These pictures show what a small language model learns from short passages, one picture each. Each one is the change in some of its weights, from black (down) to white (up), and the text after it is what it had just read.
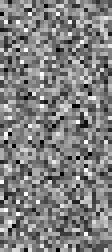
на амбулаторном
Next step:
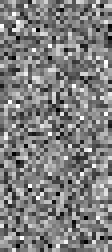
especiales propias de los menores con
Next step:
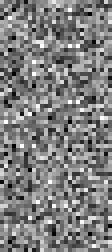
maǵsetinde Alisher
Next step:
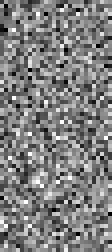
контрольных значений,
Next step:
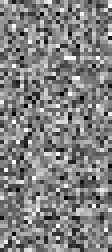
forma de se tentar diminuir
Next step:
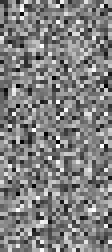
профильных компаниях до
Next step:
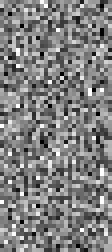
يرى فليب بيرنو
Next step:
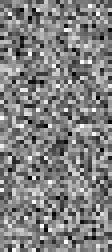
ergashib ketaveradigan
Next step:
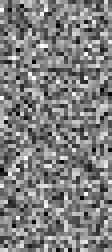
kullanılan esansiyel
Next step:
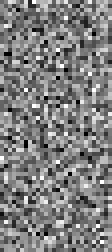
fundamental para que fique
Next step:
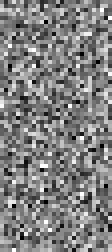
Sie sich Zeit nehmen. 2.
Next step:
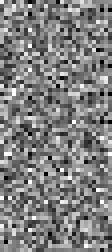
kuluva aikaa ja
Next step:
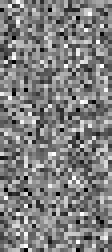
ne souhaitent pas s'en
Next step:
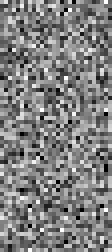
emprego para quantificar o
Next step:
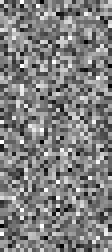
бўйича вариация
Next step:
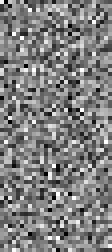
d'un étudiant sur cinq est
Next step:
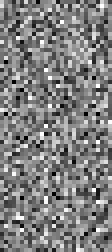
الله لموسى:
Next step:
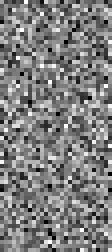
ko'p uchraydigan va
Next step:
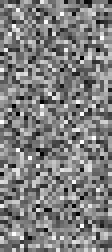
zugänglicher Form zu
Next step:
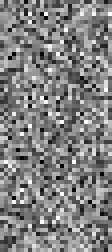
integralidad en la tutoría,
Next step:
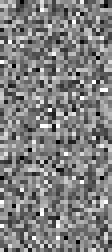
احمد فتحي
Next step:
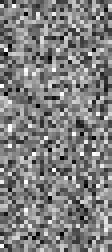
e Qualis “B2” em
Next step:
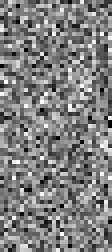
13. Khamidovna, P.
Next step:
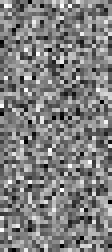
un bou y l' infeliz que
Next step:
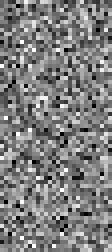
ambiente que deve preconizar a
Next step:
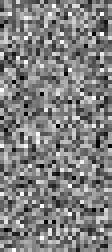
mazmunini shakllantirishda,
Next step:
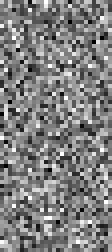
fogadva. Azután a
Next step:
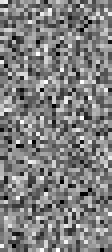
Verwacht mag worden,
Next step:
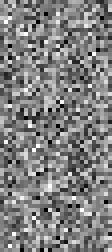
com a função de organizar e
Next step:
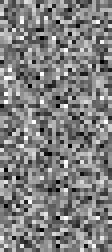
a de facilitador do processo de
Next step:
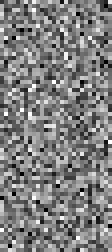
la littérature encore
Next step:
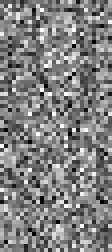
or part-time home to
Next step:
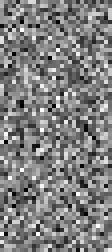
europeas encaja con particular
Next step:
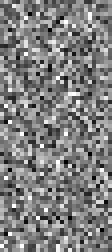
e a sociedade. Para
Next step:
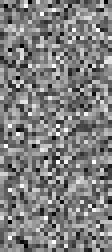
época tiene su propio sistema
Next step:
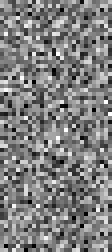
Lingkungan Hidup dan
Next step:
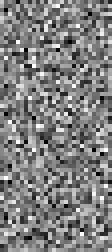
A natureza interior e ao nosso
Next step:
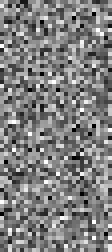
Landesteilen Rheinland
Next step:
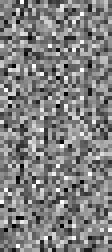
здібностей проходить
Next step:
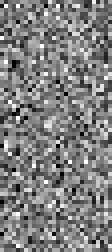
гніздовою частиною
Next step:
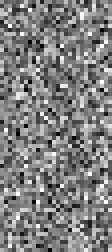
sarjana HI di bidang
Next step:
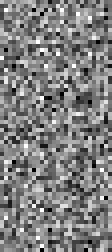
Çalışmada doküman
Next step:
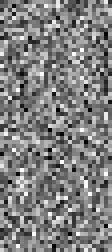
позволяет уделять
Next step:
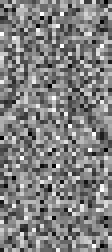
borligini ham tadqiq
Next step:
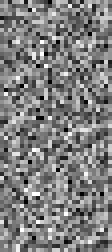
y Centroamérica, se
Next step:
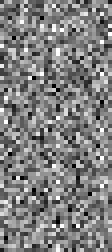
можно круглогодично
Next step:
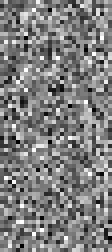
1964. o lugar de uma
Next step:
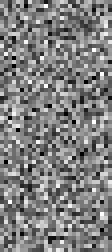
Kare ve dikdörtgenin
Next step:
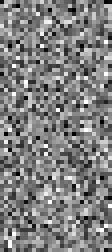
August 2010; accepted 2
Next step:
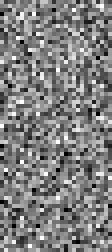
طرح ہے۔
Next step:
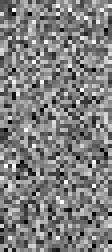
ravnaq topishi hamda
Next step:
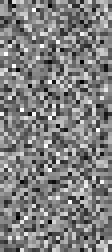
de operador OWA en un
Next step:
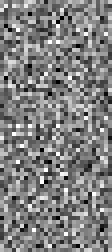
como um delito. A denúncia
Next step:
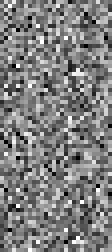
A défaut de mesures
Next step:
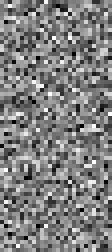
va ma’rifiy jihatlarini
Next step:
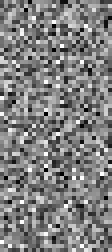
superfície da água e
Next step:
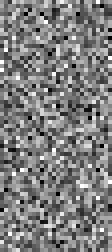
G., M. de los Á.
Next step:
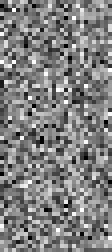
tratatelor încheiate,
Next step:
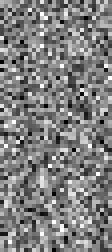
інноваційні рішення та
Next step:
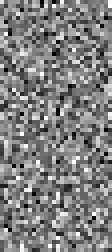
жигар ўлчамларининг
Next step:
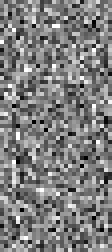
oladi.Odatda aniq
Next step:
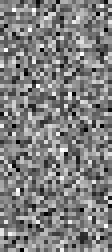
cristianismo debía llegar
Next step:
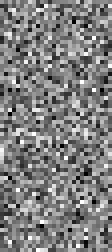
ist auch ein Zusammenhang mit den
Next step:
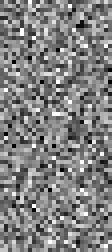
las necesidades de información en los
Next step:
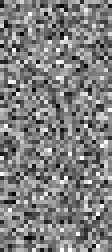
recorrente em museus, e
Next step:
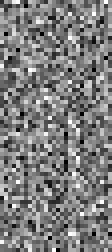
Todo lo anterior, ha
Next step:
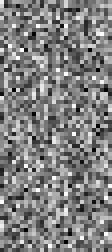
adevăr”: acesta este
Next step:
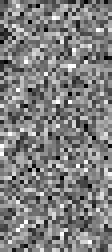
va eksperimentda amalda
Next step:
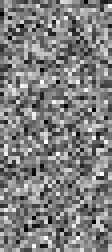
Life, indagando en las
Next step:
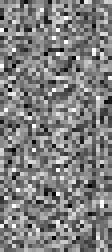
du Point G [Thèse
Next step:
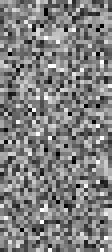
čine ga opravdanim
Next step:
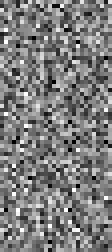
ta'minlash va istimol
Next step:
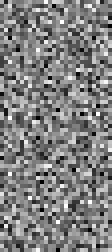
GIZI KURANG
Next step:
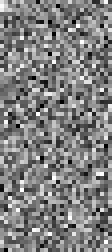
R. Uberman, K. Pera,
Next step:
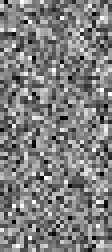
kiristi”.² Bul
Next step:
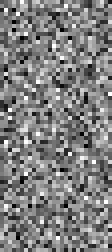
tashkil etish – Har bir
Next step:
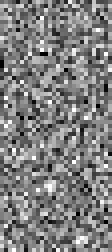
nhu cầu vay
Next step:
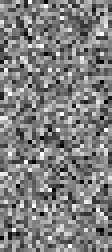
Kherson man», which also
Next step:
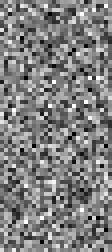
di masa yang akan datang.
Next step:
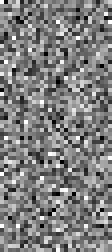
препаратов железа в
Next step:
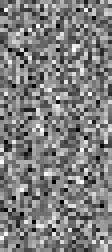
-го экскаватора;
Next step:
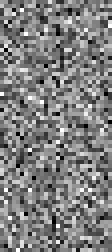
матн ҳисобланади.
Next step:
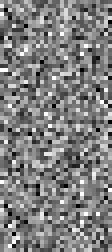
period and the psychological
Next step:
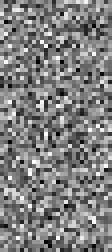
das fachadas da ruína
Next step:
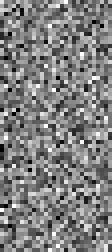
(Wedd.) Zahlbr.
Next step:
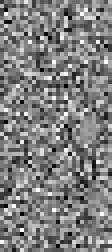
da abordagem a indivíduos
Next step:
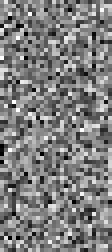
yana dastlabki holatga
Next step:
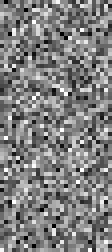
DO CONHECIMENTO
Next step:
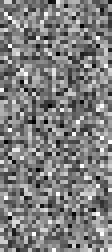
trekt de ondernemer van de
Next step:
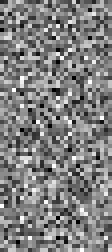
pois estão diretamente envolvidos
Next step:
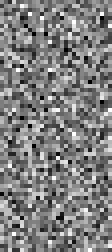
даёт следующее
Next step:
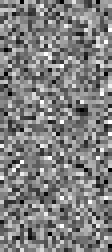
2000-х років в Україні
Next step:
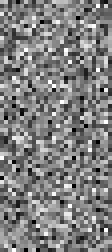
carreira (PERRONE;
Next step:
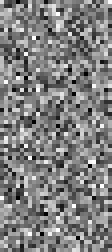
de Educação a Distância e
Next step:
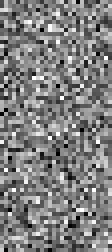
índices de matéria
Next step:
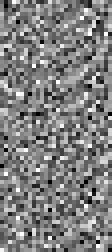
350 m nad VN Nová
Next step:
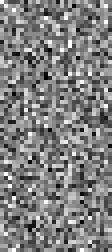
opyt povysheniya
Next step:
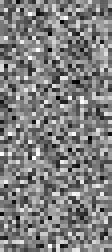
y realizada por los estudiantes de manera
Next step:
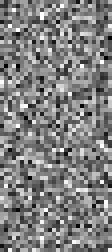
saúde. Além disso,
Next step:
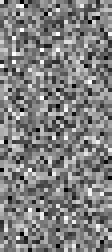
чему могут служить
